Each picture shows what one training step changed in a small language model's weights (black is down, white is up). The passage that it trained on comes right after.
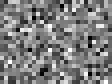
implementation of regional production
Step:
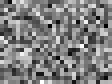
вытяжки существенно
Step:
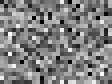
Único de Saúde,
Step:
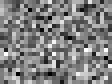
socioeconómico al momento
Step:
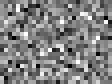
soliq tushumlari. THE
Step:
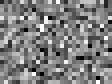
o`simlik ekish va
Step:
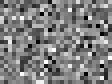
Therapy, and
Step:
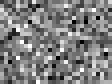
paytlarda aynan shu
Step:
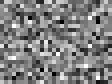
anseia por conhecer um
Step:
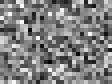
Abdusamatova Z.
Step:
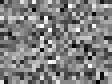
o mercado e, portanto,
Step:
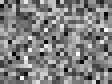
appartient votre
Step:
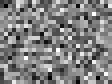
geçen ve isnadlarının
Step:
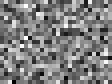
tomondan, xar bir
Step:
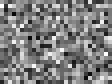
un ortopedico, che la
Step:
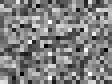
avançadas foram realizadas em
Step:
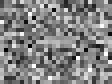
jenis fasilitas
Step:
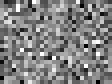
yondashuvlar nafaqat nazariy, balki
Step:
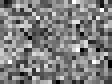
технологиями и методиками
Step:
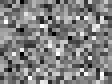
o'zgartkichlari keng
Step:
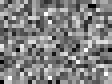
⁷ Deshaini, L.
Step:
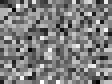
resurslaridan oqilona foydalanish, -
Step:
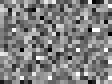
inalcançável. As
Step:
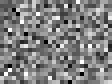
*et al.*, 2025). A literatura
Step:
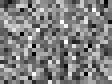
niet dat door een effectieve
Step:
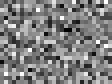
В данном случае автор
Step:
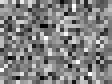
quyidagi fikrlarini keltirib
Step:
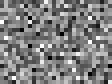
ser fundamentales en el participante del
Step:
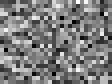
приводит к увеличению
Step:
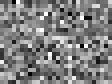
Xuddi Original
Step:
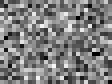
of the father during
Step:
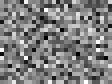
Cuando el sistema político
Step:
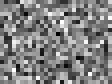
всегда прекрасно
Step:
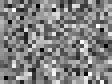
aktivistischen Szene in
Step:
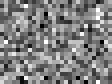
/ Evaluasi 4.
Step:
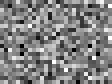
àqueles dos venenos
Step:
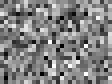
ЄС і відповідну трансформацію
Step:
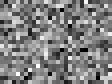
recurs la schimbul de
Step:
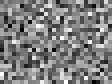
mantii negre. Era
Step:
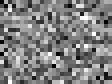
Elle apparaît comme une
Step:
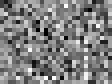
жиян” сўзи
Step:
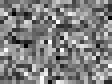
в части надлежащей
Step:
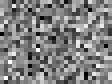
determinó responder a la
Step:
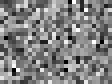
балканских языках. –
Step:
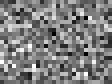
да усундай
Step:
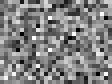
To'lov aylanmasining
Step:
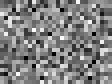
kasbiy nutq va xalqaro hamkorlik
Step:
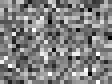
egallangan ko'nikmalar,
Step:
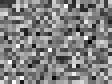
услугам. Эти
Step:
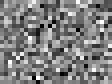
(4.) Schüler:innen mit
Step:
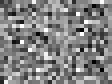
não é estático, mas se
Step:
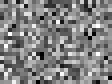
etadi. AQSHda
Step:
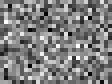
Luar Sekolah*,
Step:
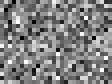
beqasamlari yupqa
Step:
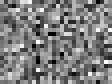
such methodological approaches,
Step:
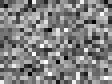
operações artísticas a propor o
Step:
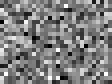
где каждый имеет
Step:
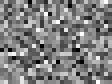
dessas informações ao longo da obra
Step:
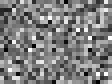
protsessorlari o'rtasida
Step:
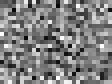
etish uchun ularning barchasida bunday
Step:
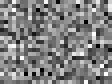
O'zbekiston Respublikasi Prezidenti
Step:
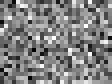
cuantitativo, descriptivo
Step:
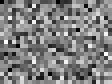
aleatorios de q y p
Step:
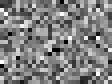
вынуждала прерывать
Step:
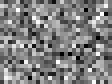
J Eur Acad Dermatol
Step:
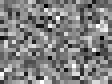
1. Momento del estudio
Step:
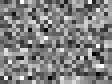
coleta dos dados, o modelo de
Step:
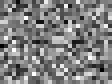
*ad infinitum*. É
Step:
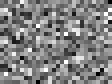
Рубежи истории.
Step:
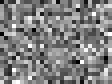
ist beides nicht wirklich
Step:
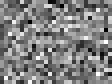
Assim, retornando à
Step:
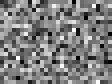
gözlemlenmiş olsa
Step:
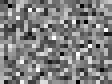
ko'chirib yozing.
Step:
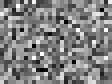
huquqiy bilimlar, huquqiy
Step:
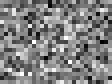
Manade FM Perenne de
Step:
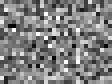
manbai bo'lishi mumkin.
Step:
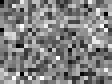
encontrar qualquer alternativa de solução
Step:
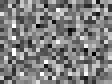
Yuldashev Tadbirkorlik
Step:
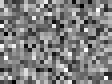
BNCC previsão para o
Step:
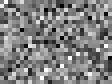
Vergleich? Was kann daraus
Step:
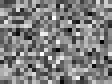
семиотическая система или
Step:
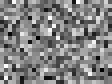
autres canaux de numérisation
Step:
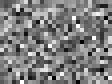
қандалалар сонига
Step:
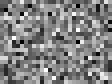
del desempleo sobre la
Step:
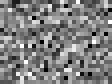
Miquel Peres,
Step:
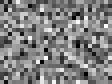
en la figura 1.
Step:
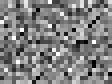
том, что в технологически
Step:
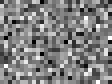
suyuqlik turbulent
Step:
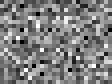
to detailed analysis and
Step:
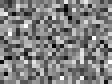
от последнего проведения
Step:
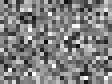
dislates do AO90).
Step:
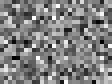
всей приборной
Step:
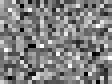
of our country.
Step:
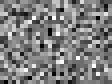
ведет к нарушению
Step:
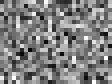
характеризующим лишь
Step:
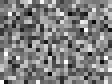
калиевых форм
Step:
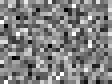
Ясно, что набор
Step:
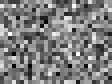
mazkur soʻz tadqiqotchining
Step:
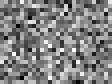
Law) Конкуренция —
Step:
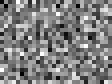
vida optima en los campus
